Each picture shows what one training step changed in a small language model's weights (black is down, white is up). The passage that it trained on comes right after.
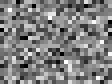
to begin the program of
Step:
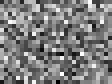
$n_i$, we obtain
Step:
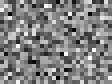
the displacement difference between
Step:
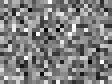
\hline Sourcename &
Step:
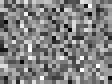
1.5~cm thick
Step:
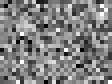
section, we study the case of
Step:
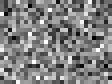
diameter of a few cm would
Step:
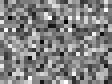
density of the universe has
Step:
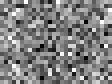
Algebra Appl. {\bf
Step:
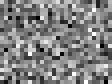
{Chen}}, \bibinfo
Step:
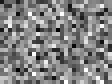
arise from relying on
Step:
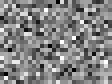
to map eigensolutions into
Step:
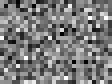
study; there will be some range
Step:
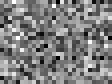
an analysis of FSIT
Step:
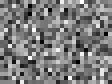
temperature. The balance condition
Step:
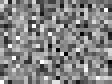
temperature is negative in the surface layer
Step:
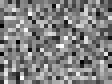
bar in an edge-on galaxy
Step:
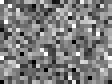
= const. The above model
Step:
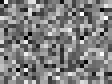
in the calculation of the weak
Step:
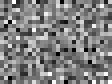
This cost-effective method
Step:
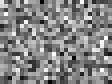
flows are bounded and the
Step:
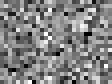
quasiparticle scattering, we will
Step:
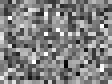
strongest values. Our analysis
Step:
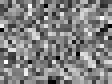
$1$. Now what about
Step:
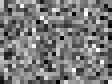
computer, POSH can
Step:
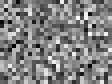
is the normal self-energy function
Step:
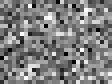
day and lagged
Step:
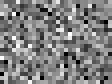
CFT_4$ case.
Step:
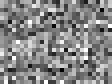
der Waals attraction
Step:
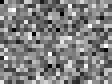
2020 research and innovation
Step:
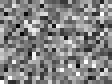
usual topology. A
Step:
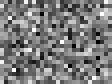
decreases linearly with the increase
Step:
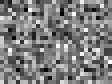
not more than 0.5
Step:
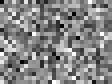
interval $t \in
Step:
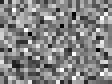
T}$. Each channel represents the
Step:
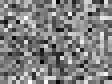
the precision of determining the
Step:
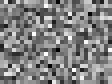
the network $\Lambda_{\old}$
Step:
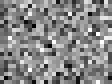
the adsorbed
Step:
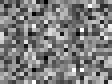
by the inclusion of the
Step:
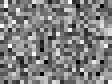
power-law index of the surface
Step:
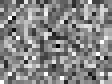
message. This improvement
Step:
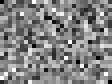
the mid-time of the
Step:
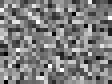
migration pathways and are
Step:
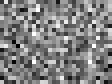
for some integer $n$.
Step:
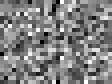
\subsection*{Proof of
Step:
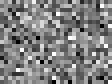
\\ {\boldsymbol\Omega}_j
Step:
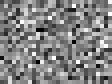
framework, aiming to
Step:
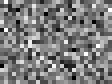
is critical to understanding how
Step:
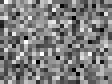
by twisting with respect to
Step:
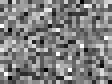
have the $q$-difference
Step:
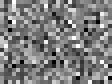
The MA gauge is obtained by
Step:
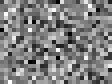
$\epsilon^{\mu \nu
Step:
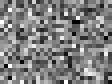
then subsequently dissolved by
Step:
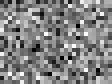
had separable representations in regions
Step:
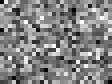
tended to be more
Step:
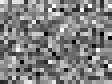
Chern-Simons term
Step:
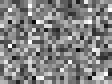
style file (such as
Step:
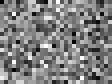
the general relativity theory and
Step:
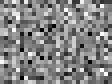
inputs and outputs of the
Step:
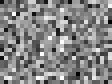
the best of our knowledge it
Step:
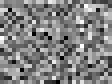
plerionic SNRs
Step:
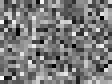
turns out that even though at
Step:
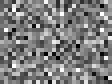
{title} {\enquote
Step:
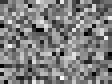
of luminous stars, whose
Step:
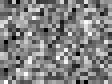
magnetic imaging in living
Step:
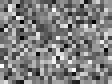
of the conformal algebra:
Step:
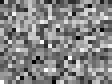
draw our "gold
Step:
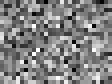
by probing their value or
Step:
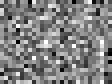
homogeneous universe the evolution
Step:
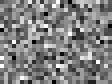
the contour maps of
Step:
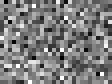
Model (MSM) Lagrangian
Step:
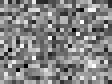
chain relationship, one has
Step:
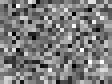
and (g), we see the
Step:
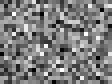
both $N_\mu$ and
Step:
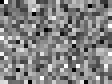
that solutions exist in a
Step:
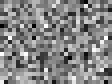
twin boundaries are also part
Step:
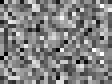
$L \gtrsim
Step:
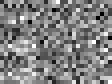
published elsewhere). If
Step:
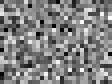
per square degree in the
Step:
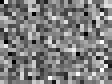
that, each object was
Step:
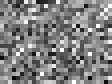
makes it harder to
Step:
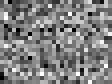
the RX area is the
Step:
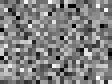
vehicle takes
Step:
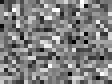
G}, \end{equation}
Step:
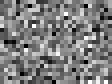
rational, as designing
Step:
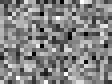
small inter-particle distances
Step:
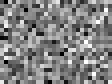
deceleration zones are
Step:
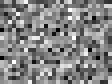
spin foam approach to quantum
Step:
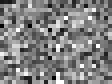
primary frugivore
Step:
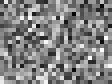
is a kind of a phase
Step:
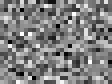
M, Unknown; reference:
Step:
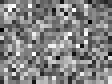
2R$ is mean interparticle
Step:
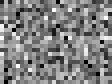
\citep{K05} models
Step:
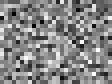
of the low-energy states
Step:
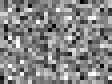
Shown are the top 10
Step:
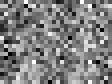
choosing sufficiently large
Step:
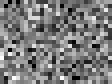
using phenomenological models implies that the
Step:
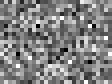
of this stage is to transform a
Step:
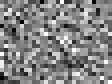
exclude the $\omega$ and
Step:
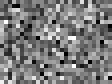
degree of freedom system [7]
